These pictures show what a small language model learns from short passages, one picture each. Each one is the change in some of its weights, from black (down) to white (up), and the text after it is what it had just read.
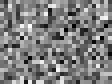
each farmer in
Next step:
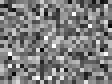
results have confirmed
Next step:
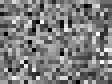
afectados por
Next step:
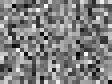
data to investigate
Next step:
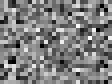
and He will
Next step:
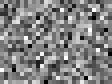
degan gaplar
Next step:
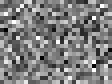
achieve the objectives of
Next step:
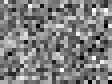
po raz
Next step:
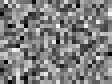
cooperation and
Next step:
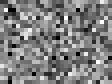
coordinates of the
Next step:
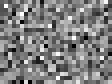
forwarding in
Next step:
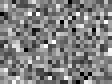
7), and their
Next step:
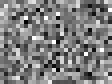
A hybrid algorithm of
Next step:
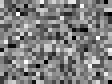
failed to
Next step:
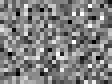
and young people with
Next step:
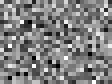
- шаг
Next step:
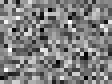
only a 6 %
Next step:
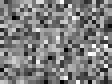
their pedagogical
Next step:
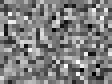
com a rua
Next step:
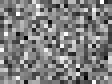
de criar
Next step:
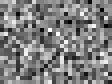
En esta poda
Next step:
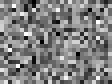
bilan hal qilinadi
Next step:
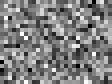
en van de
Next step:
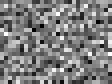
kriteri olarak
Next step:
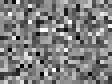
researchers stating
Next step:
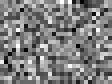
equations and a
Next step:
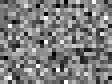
from the corresponding author
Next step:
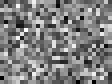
collaborazione di
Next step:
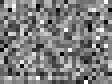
a serem
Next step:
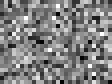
to estimate efficiency by
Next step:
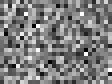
a more limited
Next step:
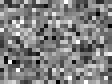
вместе с
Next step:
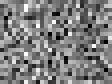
applied. The
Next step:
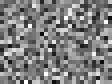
infrastructure and low digital
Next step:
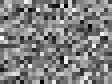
or nearby,
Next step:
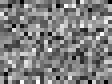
with different patterns.
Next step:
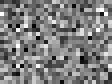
the workshop participants and
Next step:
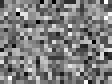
prevented a
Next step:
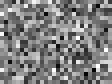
finalidad de
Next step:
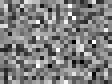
cognitive strategy, while
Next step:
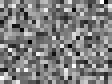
has provided a large
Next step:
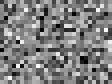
the reused
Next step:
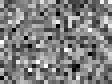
spora va
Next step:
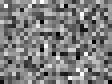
not zero, but
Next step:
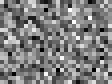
basis of fuzzy
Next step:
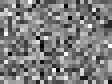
topics as well
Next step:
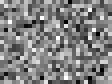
as modalidades
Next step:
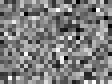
Golfo de
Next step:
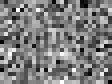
the magnetic
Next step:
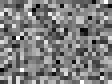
the time V5
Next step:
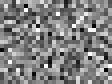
were done before
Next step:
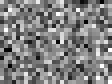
of the participants
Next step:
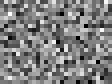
a lot of
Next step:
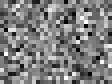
Design I: System
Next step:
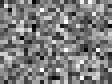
madaniyat va
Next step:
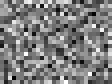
analysis, such as
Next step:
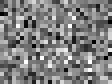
What clinical implications
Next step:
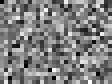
nature. On the
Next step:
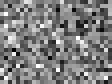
part of the activity
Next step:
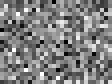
in chromic
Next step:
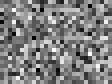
por lo cual se
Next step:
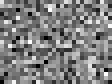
inferior to
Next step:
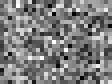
birlik sifatida
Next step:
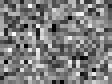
also a small number
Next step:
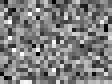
aims to purpose the
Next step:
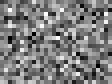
rational life
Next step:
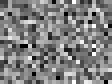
shallaki -
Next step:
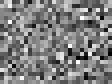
uno no
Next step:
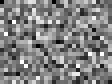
en mi vida
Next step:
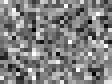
statiknya dengan
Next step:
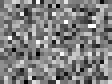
// *World
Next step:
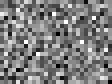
create many more
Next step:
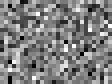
statistically higher amount of
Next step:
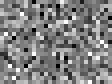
ini adalah dengan
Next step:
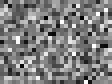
aeration or
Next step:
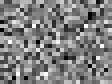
sequencing and
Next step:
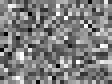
rompimento com
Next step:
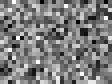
the Integration
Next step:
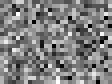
instructions for
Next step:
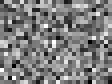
та власне
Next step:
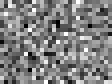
igual se le
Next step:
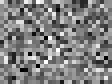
factor for success in
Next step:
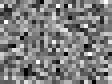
clinically manifest
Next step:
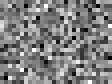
can be used to
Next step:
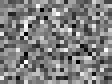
realização de
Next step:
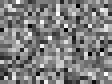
O ciclo
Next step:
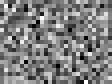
impetus for
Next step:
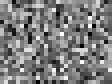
korelasi dan
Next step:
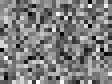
septa in
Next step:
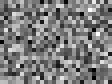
particularidades que a
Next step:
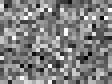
w pełni
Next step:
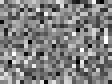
since these are
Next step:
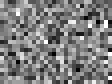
La Universidad
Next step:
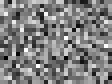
that is the
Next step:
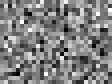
high proportion of
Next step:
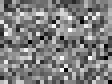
gapni aytib
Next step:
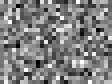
and culture, as
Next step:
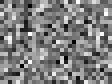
similarly under
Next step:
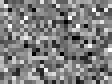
that intervene
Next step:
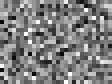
been introduced in order
